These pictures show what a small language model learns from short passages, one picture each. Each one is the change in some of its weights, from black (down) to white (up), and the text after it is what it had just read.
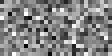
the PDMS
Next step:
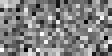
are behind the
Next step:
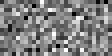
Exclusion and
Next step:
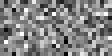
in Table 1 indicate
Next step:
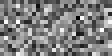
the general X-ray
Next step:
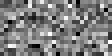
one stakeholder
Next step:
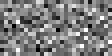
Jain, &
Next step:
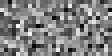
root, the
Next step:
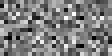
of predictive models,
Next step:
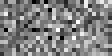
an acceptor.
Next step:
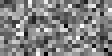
the emission of more
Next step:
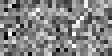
the ejecta.
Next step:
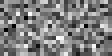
cheating on
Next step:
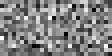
decay, so that
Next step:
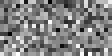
an ideal
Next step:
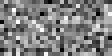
Index mean
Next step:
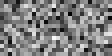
in Table I.
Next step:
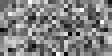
this paper the word
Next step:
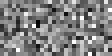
mediated through
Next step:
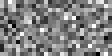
Once released
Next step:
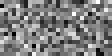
line) if all the
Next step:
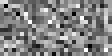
demonstrates that
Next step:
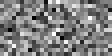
and Mg contents
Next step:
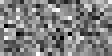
form three edges
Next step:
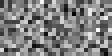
of view, the
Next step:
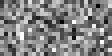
of the digital
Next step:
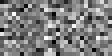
the set-up and
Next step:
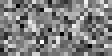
the so-called
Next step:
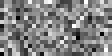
the deformation
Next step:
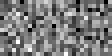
been taken into
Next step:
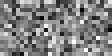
for studying both
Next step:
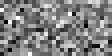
review processes.
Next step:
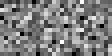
is equivalent
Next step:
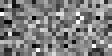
each time step.
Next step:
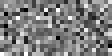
formally by a
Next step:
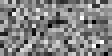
CRB is the
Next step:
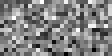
spectra of other
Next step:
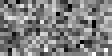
number. At
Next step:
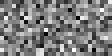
(where X represents
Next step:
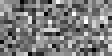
So taking into
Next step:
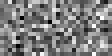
others are taken
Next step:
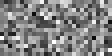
be called the
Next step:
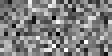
a source code
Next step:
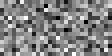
and the simple
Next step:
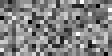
and the universe
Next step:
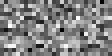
data open will
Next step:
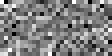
you learn
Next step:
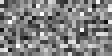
RMT in
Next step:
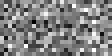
varied, respectively.
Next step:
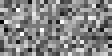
Other C&D
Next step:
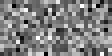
Wilson lines at
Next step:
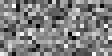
sit, patient
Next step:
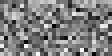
teaching and
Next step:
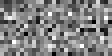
set's evaluation was
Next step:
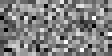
II, and
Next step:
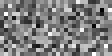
as subdomains
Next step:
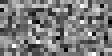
sought to
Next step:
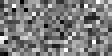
height and weight
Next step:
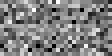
purpose of
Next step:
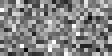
the open systems work
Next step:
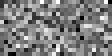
of three hundred
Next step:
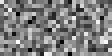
vacuum level
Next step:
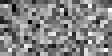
in Table A1.
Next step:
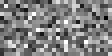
single sensor.
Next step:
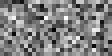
control parameters of three different
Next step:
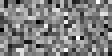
The main contribution of
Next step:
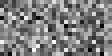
or negative
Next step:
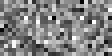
also possible that the
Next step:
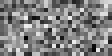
equipment is used
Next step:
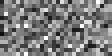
per unit length
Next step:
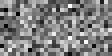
and sieve
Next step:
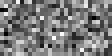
too large.
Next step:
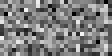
decreasing flux
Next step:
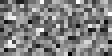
range of issues
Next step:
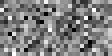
next ionization
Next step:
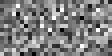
at email:
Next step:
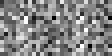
that the resulting
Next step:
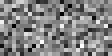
learners, -
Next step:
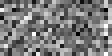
is proportional to
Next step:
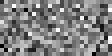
might not be
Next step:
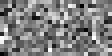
practice, we observed
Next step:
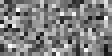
complex geometric
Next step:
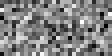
is the static
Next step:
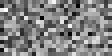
on {\bf the
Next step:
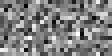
has more impact than
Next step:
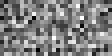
SM. Due
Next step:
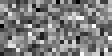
periodic component would
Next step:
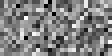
the vector of
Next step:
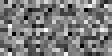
this mirrored
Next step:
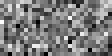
equivalent to
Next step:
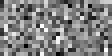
inflation, we
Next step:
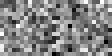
the investigation of the
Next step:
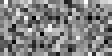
regarding the
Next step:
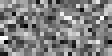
during three weeks
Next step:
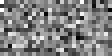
BDT algorithm to
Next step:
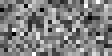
one year without any
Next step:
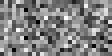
variations of the
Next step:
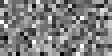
$B$, such that
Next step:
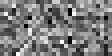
the dyeing
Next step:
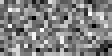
Pagar Alam
